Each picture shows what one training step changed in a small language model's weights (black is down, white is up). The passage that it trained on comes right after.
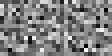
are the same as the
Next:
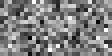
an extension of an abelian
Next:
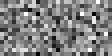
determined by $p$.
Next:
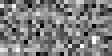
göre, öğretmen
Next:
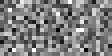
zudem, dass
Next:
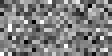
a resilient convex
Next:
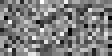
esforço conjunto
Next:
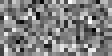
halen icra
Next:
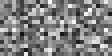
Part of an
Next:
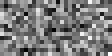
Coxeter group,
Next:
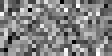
is valid. \medskip
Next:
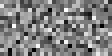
безпеки на
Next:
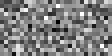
relationship between the height
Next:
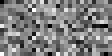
us introduce a semigroup
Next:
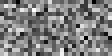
kuch ham bu –
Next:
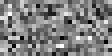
fuqarolik va
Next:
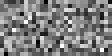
producción de la
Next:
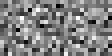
to observe that for
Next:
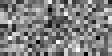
that, under appropriate conditions
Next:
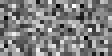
corresponds an interval of some
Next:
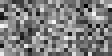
obtener un
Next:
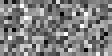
kommune. De
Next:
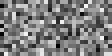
$4$-manifold with
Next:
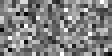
в религиозной
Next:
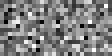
from $e$. We
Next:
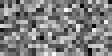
all generic fibers
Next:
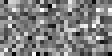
far sì che
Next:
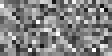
as the sets of
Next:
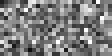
with vector chromatic
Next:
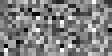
não conformidades
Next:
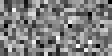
perturbations on the
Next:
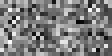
sistema de capital se
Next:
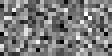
Jiro dans les
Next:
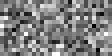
ahamiyat kasb
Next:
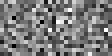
vela que va
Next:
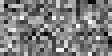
de belangen
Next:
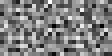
и до сих пор
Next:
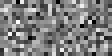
at $\infty$, it
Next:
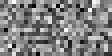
z oceny
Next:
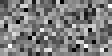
a secuelas
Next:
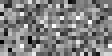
dan memungkinkan
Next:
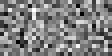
surprising fact
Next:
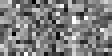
виходять на
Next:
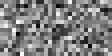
geometric form, \[
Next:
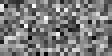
they were used.
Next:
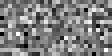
weakly uniformly to some measure
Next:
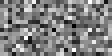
mean curvature flow is
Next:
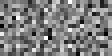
što od
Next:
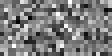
чи гори,
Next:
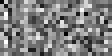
basic flow becomes zero during
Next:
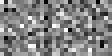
mit keinem
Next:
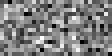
combination of high computational
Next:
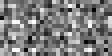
maksimum verim
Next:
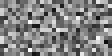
on the number of
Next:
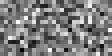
3$ is also
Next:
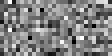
the curve: this prove
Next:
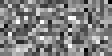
properties can be seen in
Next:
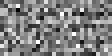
subsequence with a continuous
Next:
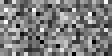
Los datos de
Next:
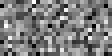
not tell us much
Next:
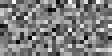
noticed, it
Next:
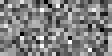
bu kutsal
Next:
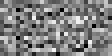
isomorphic with the free group
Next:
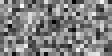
does imply the following.
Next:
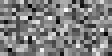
are all similar and
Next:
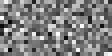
может быть
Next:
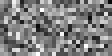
convergence rates for general
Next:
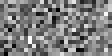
que les hommes se
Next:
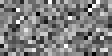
a aquellos
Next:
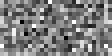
$\phi$ se
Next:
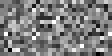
is homologous to
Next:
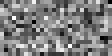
stochastic parabolic equations,
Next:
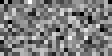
results were satisfactory
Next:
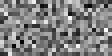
of $R/
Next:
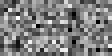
فى مجال
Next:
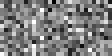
interés político
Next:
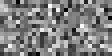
the $\gamma$-norm
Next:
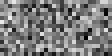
de comunista,
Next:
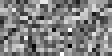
specifies the
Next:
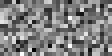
To state these results,
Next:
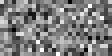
yillarda yosh
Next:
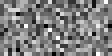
як у межах
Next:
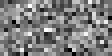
rivojlantirish bo‘yicha
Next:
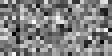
times'', and we
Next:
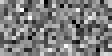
Anna Nery
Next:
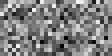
uso respondem a uma
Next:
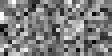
3, Issue
